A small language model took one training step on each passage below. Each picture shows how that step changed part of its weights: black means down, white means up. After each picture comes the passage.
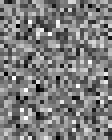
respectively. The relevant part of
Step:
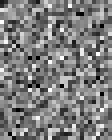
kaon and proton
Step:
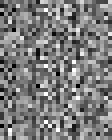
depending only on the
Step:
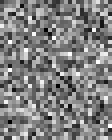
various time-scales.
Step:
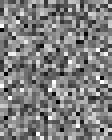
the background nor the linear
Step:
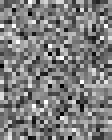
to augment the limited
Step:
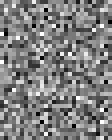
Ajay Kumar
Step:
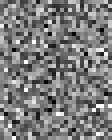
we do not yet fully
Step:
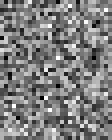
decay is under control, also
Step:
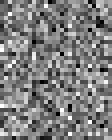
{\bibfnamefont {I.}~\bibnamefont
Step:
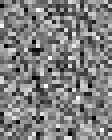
graph can be converted to
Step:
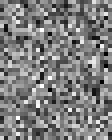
obtained from the Gravitational
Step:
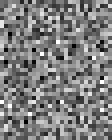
expressions, we prove
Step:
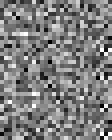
junction composed of a
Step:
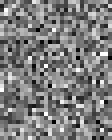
QCD and the spin
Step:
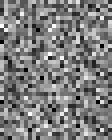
the intrinsic probability density
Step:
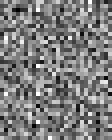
viewing. In the graph
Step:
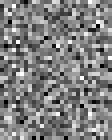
%%%% This results in the
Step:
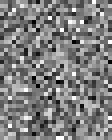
similar kinematic properties to the
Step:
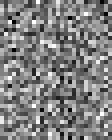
isolate halo from
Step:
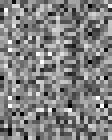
determination was done by
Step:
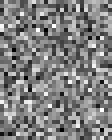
the TiFe
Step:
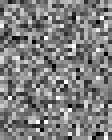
at an initial separation of
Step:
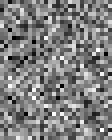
at the blue edge of the
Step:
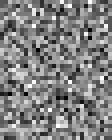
canonical metric, volume
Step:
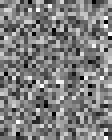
configurations. In order to make
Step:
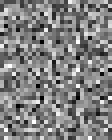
energy also shows an interesting
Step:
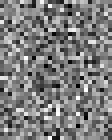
which are weaker than,
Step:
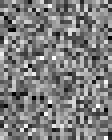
at 16kHz. The
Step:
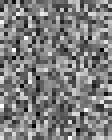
solved for a possible
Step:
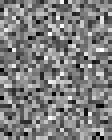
arranged in vortex
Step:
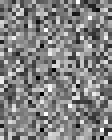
generated by the best fit
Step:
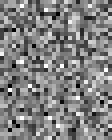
transitions bounding the region
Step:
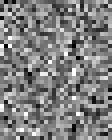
grows by a factor of
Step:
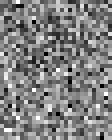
we used for checking
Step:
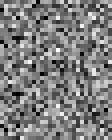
to the spin current, which
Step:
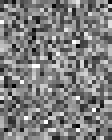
production of cosmic rays
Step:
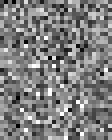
entropy of a quantum
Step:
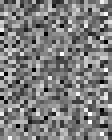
so we can then add the
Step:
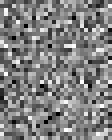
message passing
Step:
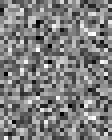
follows a power law,
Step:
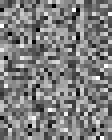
as an intrinsic
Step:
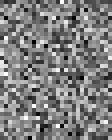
audio waveform into
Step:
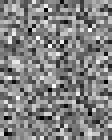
Neural Networks
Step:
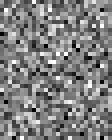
Keck AO system
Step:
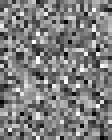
general AMBER force
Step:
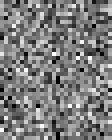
a cooling/warming
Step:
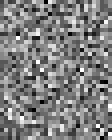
which is the reflection phase
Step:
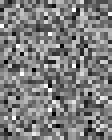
as a function of pressure.
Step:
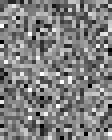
corresponds to the combination
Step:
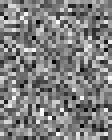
larger. There is,
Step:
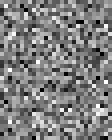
Rees, M.
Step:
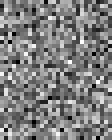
and the isothermal
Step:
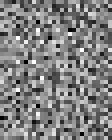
latter is approximated by
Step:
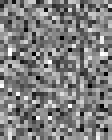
way should be performed the
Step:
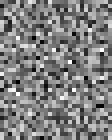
that we can also provide a
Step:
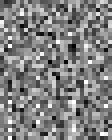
deflection angles with finite
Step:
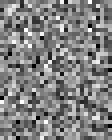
spectra for individual species around
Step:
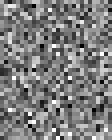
5, where $\eta$
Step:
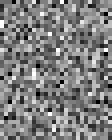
zero. This means that all
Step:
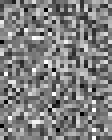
number of factors ($q$)
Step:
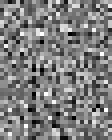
at this level could seem
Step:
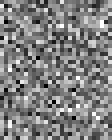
particles (ALPs).
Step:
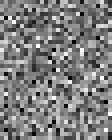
no such system have been found
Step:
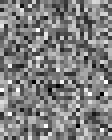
approximately solve the instances
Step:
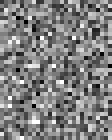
presence of other forms of
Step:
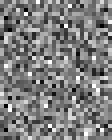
stellar mass. Above
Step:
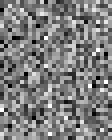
at the right-hand
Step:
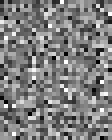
B. The electrons in
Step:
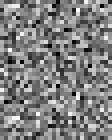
were utilized as raw
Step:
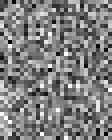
minimal effort and generate
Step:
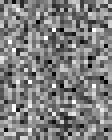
should cause RC's
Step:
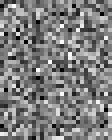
can be determined analytically in
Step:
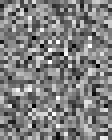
optimal. The peak signal from
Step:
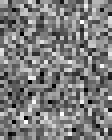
what they did during the
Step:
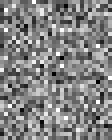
Horizontal dashed
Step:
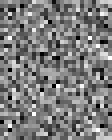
{\bibfield {journal}
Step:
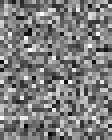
otherwise it stops for
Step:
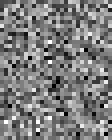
environmental modes. Thus,
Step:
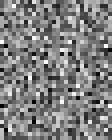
Note that the performance gain
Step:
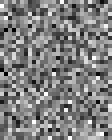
dynamically stable over the entire
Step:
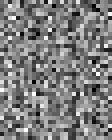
with the same characteristics as
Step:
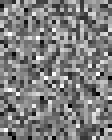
context of the reconstruction and
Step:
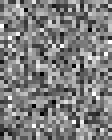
by using the Hilbert
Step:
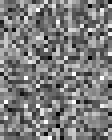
nearest neighbors,
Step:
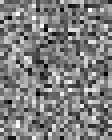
which means that we have to
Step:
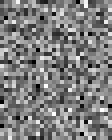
latter in the former.
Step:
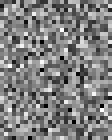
context through a comparison with recent
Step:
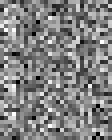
is accounted for in Section
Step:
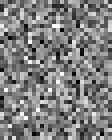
a combination of hard and
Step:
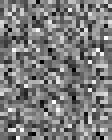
in $\alpha_s$
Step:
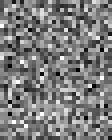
case oscillate around this fixed
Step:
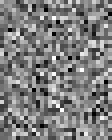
around $\omega=0$
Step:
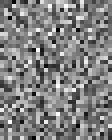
burst flux as the
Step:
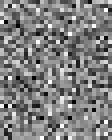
cybersickness based
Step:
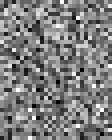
consists of five general
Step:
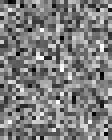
events respectively. Dark stars
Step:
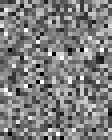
multiple modes and spins,
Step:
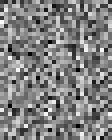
interaction and describe the method and
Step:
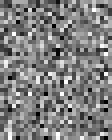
\,. $$ Using the
